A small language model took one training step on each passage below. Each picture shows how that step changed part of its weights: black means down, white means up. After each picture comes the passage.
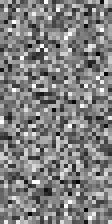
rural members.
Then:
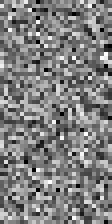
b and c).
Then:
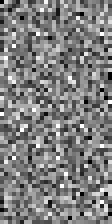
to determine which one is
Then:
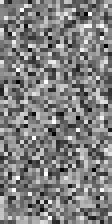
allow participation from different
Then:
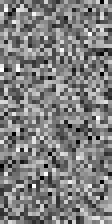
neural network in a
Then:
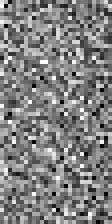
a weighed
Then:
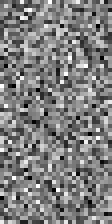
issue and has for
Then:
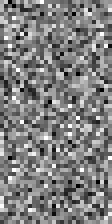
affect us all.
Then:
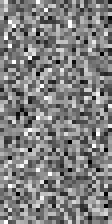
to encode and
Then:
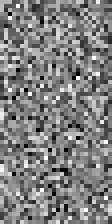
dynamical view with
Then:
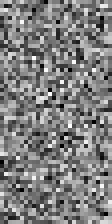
terms of the cosmological
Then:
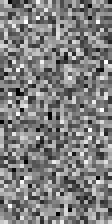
and mechanisms that will
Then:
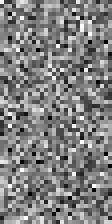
field edges increased as
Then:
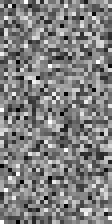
explained by both
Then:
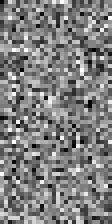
including Yemen is
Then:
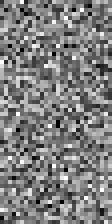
the priorities are
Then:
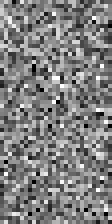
as a subject separated
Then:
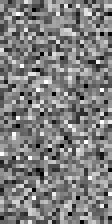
approximates the next.
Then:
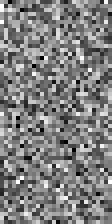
this reduction (=
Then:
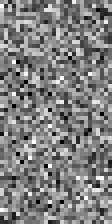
the decoder or
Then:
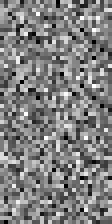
expertise are able
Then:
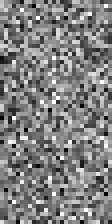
are computed with the
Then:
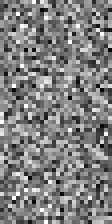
one. Our
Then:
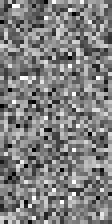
coupling in certain 2D
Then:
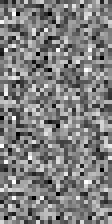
can then use the
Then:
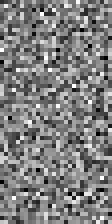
in Boston,
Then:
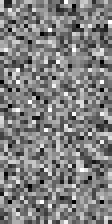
bigger local
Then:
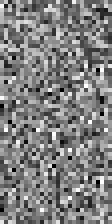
the solution of the problem
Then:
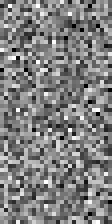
no R-linear
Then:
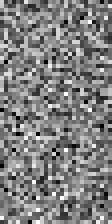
removed by a
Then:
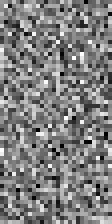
which are linear in the
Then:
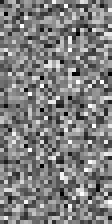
merely account for
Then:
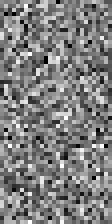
predict without traditional
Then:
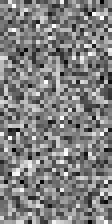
which involve many
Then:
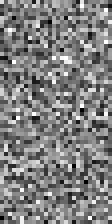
present with sickle
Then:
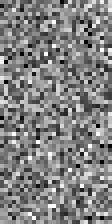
a deeper understanding
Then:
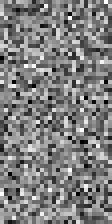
As shown in Fig.
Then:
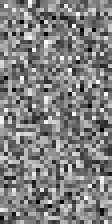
the spiral
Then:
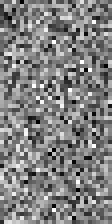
summed up as the
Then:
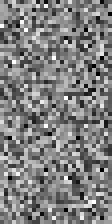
survival in the
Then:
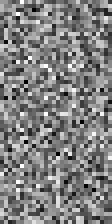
another consequence of the
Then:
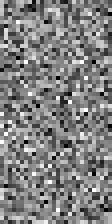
its conduction through the
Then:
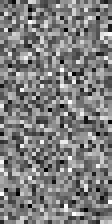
This rejection result in
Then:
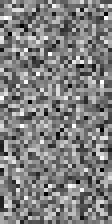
lack of temperature driving
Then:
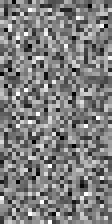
required, articulate
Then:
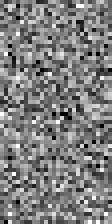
NETA with
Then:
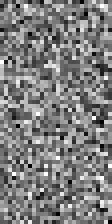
the diabetics
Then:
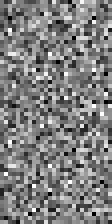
be seen as a
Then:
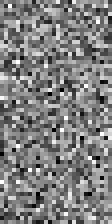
in the world, which
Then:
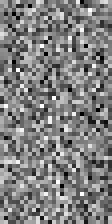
grid points, which
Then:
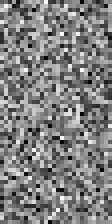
is the coupling strength and
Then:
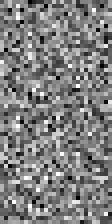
multi-relational networks
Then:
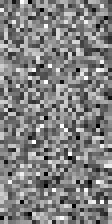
groups, this article
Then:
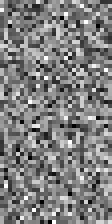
response to water potential.
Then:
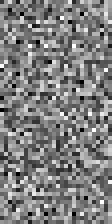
μm by
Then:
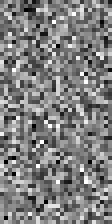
literacy can support the
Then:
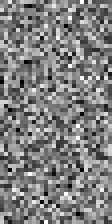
lower panel in Figure
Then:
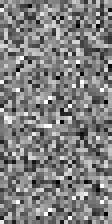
rate (SER)
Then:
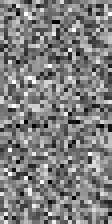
by STZ
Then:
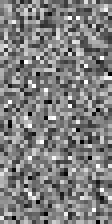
Set VIR
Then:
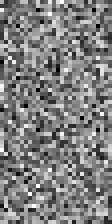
variable of interest and the
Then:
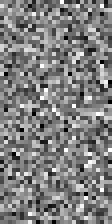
\subsection{The classical
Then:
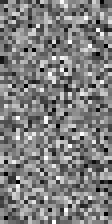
OAM beams with
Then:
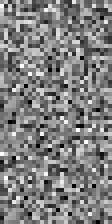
the leading order large
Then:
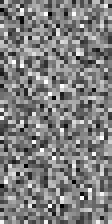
Indian society.
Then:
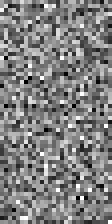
respectively. (b)
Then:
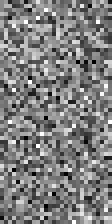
and Reproductive
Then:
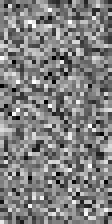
by treating it with
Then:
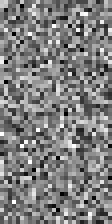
a masking agent
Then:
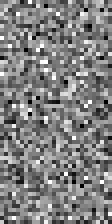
Science, Shahed
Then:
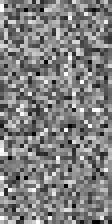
these, 35 are
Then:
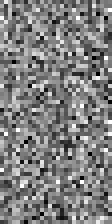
manifestation is a
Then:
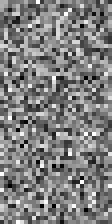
research topics of
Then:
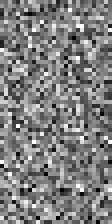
will emerge?
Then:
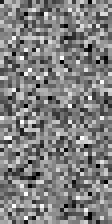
leukemia without
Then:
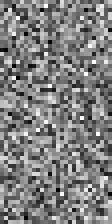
and barrier,
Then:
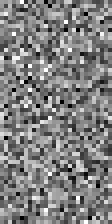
a recombination
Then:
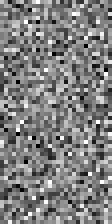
electrons and that
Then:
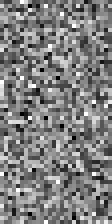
When looking at the
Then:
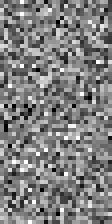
temperature. **Figure
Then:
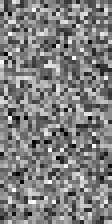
the tenants who
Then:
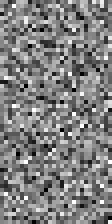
All permutations
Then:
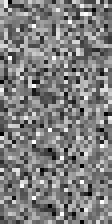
we show that it is
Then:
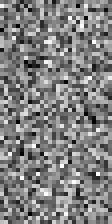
sheets. When
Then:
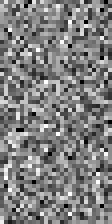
instructed to
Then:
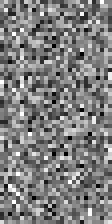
be beneficial for
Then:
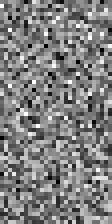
absence from the
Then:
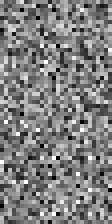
but are available from the
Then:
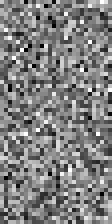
and end classes with
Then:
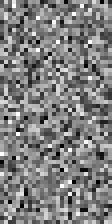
value of the spectral parameter
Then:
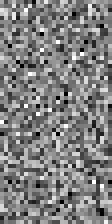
values for the notch
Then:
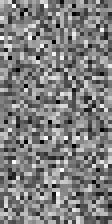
Research Data Alliance
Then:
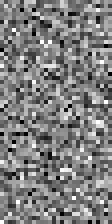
from U.S.
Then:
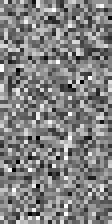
from user profiles,
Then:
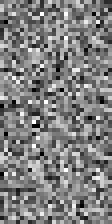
framework. For the development
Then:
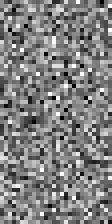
chain are all
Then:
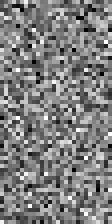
substrate for the
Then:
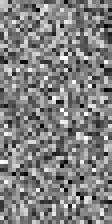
was recently detected
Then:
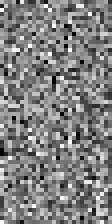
times of these operations
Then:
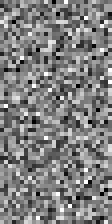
every qubit wire
